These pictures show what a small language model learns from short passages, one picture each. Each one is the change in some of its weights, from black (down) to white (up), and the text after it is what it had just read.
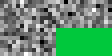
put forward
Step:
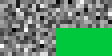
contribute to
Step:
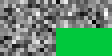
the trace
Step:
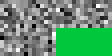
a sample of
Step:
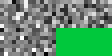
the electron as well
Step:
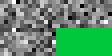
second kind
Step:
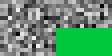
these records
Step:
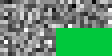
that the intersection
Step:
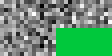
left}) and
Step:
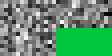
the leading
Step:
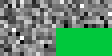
full probability
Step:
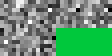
before it
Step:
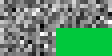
and medical
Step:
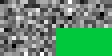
one against
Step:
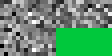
test tube
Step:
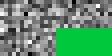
on photon
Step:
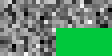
Figure 5 shows some
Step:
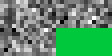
is important to
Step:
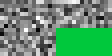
Then it is
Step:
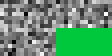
on the resulting
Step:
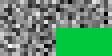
the direction of the
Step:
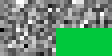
be interpreted
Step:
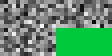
sets of
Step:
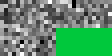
similar Gaussian
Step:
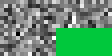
the peak of
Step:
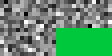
stream of
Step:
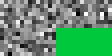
of reference,
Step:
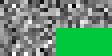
sky should
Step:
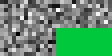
used to analyze
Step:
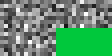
analysis, we
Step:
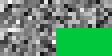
1 and 2 with
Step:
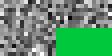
of half
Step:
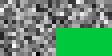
sharp density
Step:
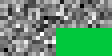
these events
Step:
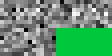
and integration with
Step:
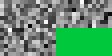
electron of qubit
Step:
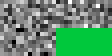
the energy conditions
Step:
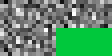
additional numerical
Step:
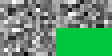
The element
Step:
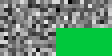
the form of
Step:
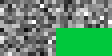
source material
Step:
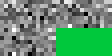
year =
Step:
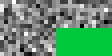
normalized (right
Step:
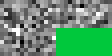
a carrier
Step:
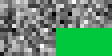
is calculated to
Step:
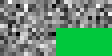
PEK as
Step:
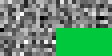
In each case the
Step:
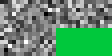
dimensional ising
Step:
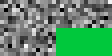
includes the
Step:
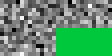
transferred to
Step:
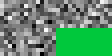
circular velocity
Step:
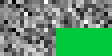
largely to
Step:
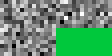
dimensional electron
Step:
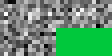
and that the
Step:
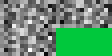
can be considered as
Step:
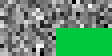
with every
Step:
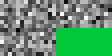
of photons that
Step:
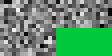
generators we
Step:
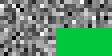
had all of
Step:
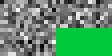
it has yet
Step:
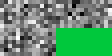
than classical
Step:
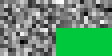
the outcome
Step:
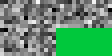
derive from this
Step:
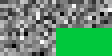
this spider
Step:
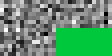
distribution of the
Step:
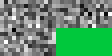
\\ We study the
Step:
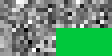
be particularly
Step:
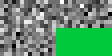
to the higher electron
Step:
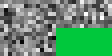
contribution, we
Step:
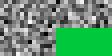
intensity along the
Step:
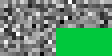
the first and second
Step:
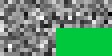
with a total flux
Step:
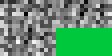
on the development
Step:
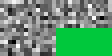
The effective phase
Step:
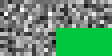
the condition that
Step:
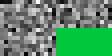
function weighting
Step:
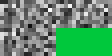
part of the top
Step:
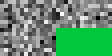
we know that
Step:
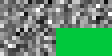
Elements such
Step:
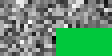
being done
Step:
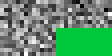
in the search
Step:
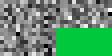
the same points.
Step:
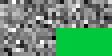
mostly independent
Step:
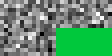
of ref.
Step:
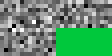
the following factorized
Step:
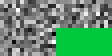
theoretical methods
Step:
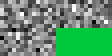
inside the
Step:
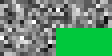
model fit and
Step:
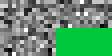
above are now
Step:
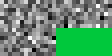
of each algorithm
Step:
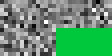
a constant level with
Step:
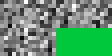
but here we are
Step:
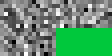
a consequence
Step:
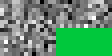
ranging from
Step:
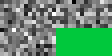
study in three
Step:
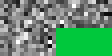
to leading
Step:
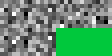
up from the
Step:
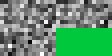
only on the
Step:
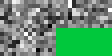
corresponding dynamic
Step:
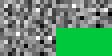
which is a
